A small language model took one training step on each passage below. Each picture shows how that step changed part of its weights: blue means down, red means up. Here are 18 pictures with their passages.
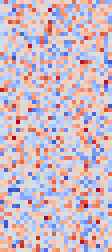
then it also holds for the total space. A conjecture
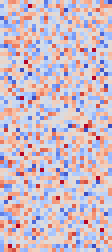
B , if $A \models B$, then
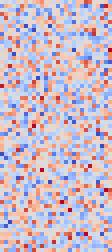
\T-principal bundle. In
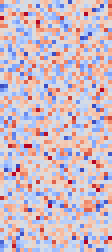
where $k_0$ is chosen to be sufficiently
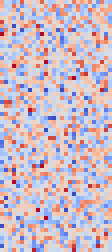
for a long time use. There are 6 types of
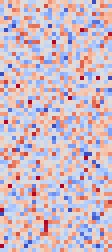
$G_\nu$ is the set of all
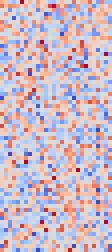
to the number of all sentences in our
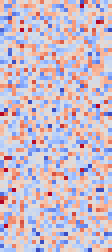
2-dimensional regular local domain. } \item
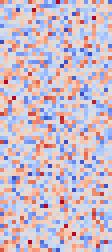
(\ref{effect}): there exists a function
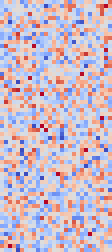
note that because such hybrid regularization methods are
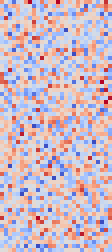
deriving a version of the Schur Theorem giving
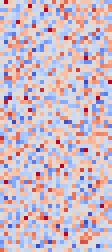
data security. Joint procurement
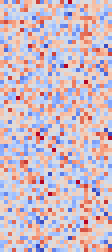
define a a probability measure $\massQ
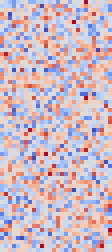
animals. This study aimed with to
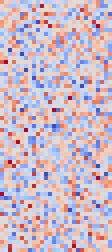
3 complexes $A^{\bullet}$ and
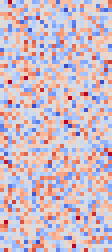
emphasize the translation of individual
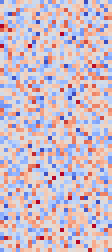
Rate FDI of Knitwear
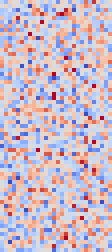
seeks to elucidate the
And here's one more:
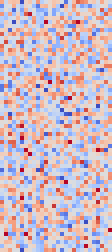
school as clearly defined policies, rules and
